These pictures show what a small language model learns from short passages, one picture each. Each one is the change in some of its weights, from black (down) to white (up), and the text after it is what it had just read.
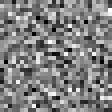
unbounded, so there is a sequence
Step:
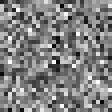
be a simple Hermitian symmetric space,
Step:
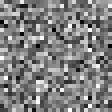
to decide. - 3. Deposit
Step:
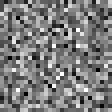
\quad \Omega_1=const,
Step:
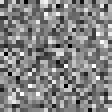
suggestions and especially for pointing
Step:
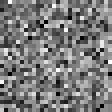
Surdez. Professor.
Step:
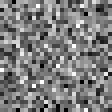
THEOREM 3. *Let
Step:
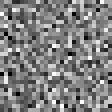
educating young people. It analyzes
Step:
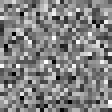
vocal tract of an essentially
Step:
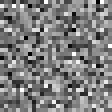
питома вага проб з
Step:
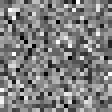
proposed framework, some more specifications of the
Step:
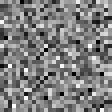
of an Individual. / B.
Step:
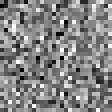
a double-well potential
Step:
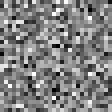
bir qatorli epidermal
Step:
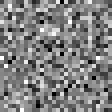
revenues of the special fund, in
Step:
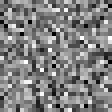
previously analysed in specialized
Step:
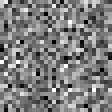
au long de la vie d'un
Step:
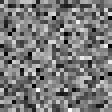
information. In our implementation we obtain the
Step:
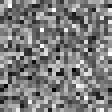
generates garbled fragments.
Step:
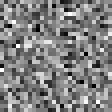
0 & j \\ \end{bmatrix}
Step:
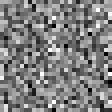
sardaftari” sifatida
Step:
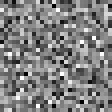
been presented. The convergence of the numerical method has
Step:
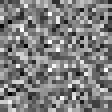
ensure the quality of the data. This was
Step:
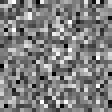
Ukraine \endaddress
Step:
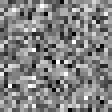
compared. It has been proven that the
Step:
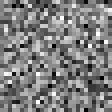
that the block of rows corresponding to
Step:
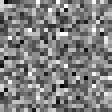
En el sector pecuario, el
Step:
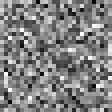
of fraudulent firms.
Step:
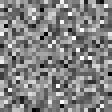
spatial discretization. The
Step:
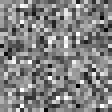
increasing on $[2, +\infty)$ and
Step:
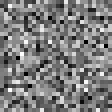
in MBD3 occurred while
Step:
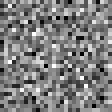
їх роздільного
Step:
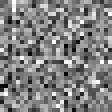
among hearing impaired students
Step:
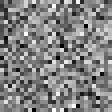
collection, experiments and data analysis.
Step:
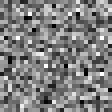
of the reals is arbitrary by use of
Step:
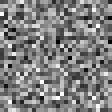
real time mode. With the
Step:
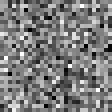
in $X$ such that $\ww =
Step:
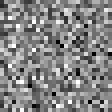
motion of a point configuration in
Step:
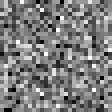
tutadi. U bola
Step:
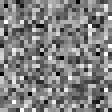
het recht certificaten van
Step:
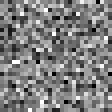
Шу ёшда қорин
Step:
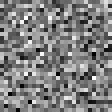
nonexpansive and $P\neq
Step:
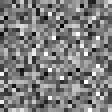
this species in the future (Table 1).
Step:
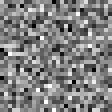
to solve the TSP, introduced
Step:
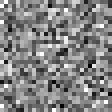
unramified. It remains to prove that
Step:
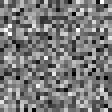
серьезные проблемы
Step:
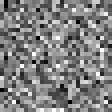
smokers are geographically
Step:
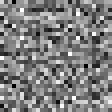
A.SH., Raximov
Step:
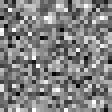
absolute constants. To simplify
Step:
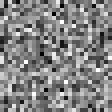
revije Poštni
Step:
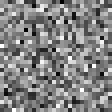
easy to verify that the number of
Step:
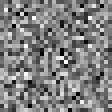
Figure 3: The expression patterns of the
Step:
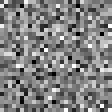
Education of SamSMU.
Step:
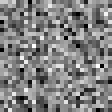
approved the final version of the
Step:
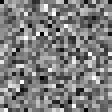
the braking generated EMF to the
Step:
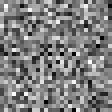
Rate your perceived knowledge of
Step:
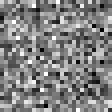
detinjstvo danas u
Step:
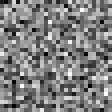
\geq \lambda_2 \geq \cdots
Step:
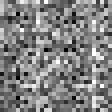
до ДПВ. Також
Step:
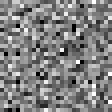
Michael Eisen (2020), “el
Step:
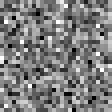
boshqa jadidchilar
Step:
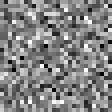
system has been adopted, consistent with
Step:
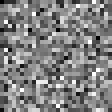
example, if there is any pattern in their
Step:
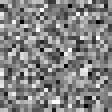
anastomosis cross-veins are
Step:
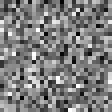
chuqurligi 15-16 sm
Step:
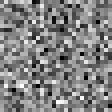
violate any of the standard set forth
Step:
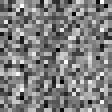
серии геологических
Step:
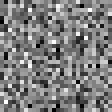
a COVID+ patient in a
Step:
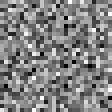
of personnel assessment, the features of
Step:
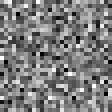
objectives such as: customer
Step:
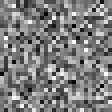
hafta va har oy)
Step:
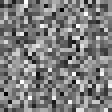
in Spain (Murillo,
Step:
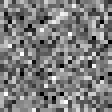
environmental exposure and habits. Most of
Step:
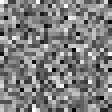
sélectionnés s'imposent
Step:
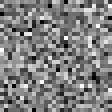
booster station. ❖ A
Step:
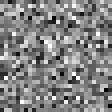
that $D_jf\in
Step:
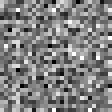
frequency, stress/strain and
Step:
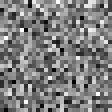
Adabiyotlar tahlili:
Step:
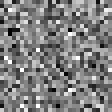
ланкою циклу
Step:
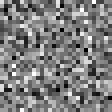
avvalo, qo'shni
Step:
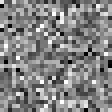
if we restrict ourselves to
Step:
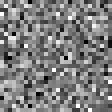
superposition of several standard operations and
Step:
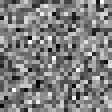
порушення синтезу
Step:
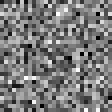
is 8 μm) At 100 \times
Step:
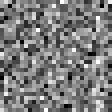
Beneficiaries opinion about
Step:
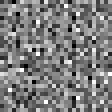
устремления масс к
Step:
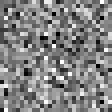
sample households they encompass, the
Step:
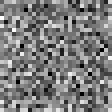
and Cantarino, E.
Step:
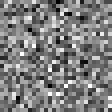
in predicting the decay rate from air
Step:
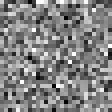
in the soil after end-use due to
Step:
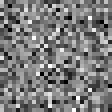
U baholash matni uchun
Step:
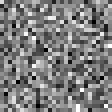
in Uzbekistan. *Revista
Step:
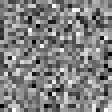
has $n+1$ vertices, and
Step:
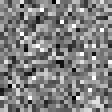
to extract significant features, such as size
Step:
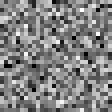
integration of the model with the rest of the
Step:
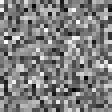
we discuss the geometry of warped
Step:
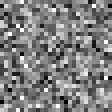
tik yuklamaning bir
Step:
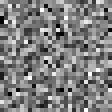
from the so-called descent
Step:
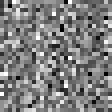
plants with a deep and strong
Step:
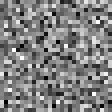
riesgo de complicaciones.
